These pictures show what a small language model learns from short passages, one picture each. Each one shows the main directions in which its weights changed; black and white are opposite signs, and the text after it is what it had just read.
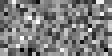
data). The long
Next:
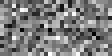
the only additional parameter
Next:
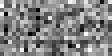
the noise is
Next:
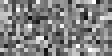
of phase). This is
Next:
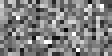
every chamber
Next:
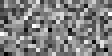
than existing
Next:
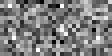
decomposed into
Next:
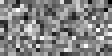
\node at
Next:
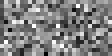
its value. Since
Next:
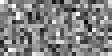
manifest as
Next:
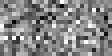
these numbers to the
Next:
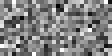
{eqnarray} Since
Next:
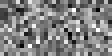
even at $T$
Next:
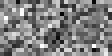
triple system.
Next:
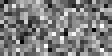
and $\fr =
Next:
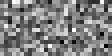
is plotted
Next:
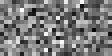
are summarized
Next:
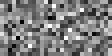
the height extension
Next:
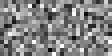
Hall resistivity
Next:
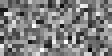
derivative of order
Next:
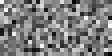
decay properties of
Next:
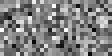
P$. Since we will
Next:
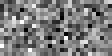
almost everywhere
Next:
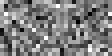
that the classes of
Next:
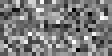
$u$ and
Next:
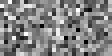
regime, see
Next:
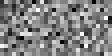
$$ {\footnotesize
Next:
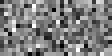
probability. We need
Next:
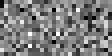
compose with other
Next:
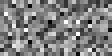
genetic algorithm is
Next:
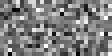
$V$. This
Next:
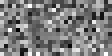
We compare our algorithm
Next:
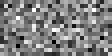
variables as the
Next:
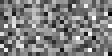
two quantities were
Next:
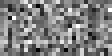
given scale is of
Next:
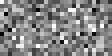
boundary $t_0
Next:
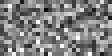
the kinetic energy
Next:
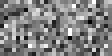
the field of rational
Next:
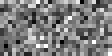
from causal boundary
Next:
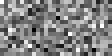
where $n\ge
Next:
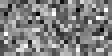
relies on a
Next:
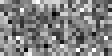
and hence not a
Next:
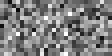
the chemical
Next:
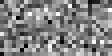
We would also like
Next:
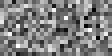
QGP phase
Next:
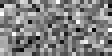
This asserts
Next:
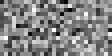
computation is necessary
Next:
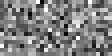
cross sections as
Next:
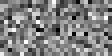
B \subseteq
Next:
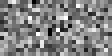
2r)$, where
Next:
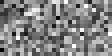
as discussed in
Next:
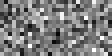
of the 2D
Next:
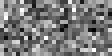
by taking the
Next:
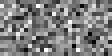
numerical flux in
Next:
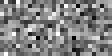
then the function computes
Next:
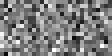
spin and chirality
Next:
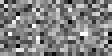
orders: the
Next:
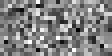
state moment and
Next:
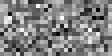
from Remark
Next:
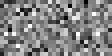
turns out
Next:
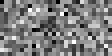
where any state with any
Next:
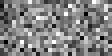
that connect the
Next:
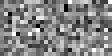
is fully
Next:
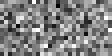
p_t \geq
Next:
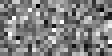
travelers seek
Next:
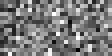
exact solution has remained
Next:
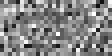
a thick
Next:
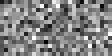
theory starts with
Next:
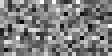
analysed using the
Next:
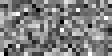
the Bergman
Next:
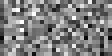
its trace, we
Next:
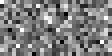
The simplest case,
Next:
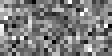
instead of the
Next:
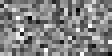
chosen for each
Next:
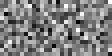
many positive classical
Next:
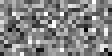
three different division
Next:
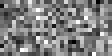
that $C$
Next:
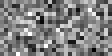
calculating the
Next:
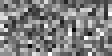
the presence of a
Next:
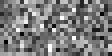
be incorporated
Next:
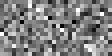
show directly that
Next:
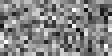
the large-scale
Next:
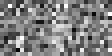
tried and found
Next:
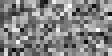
a more realistic
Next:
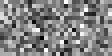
of interaction of
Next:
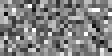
vector quark current so
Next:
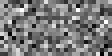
values or will be
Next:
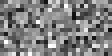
f= f \cdot
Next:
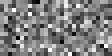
power series method
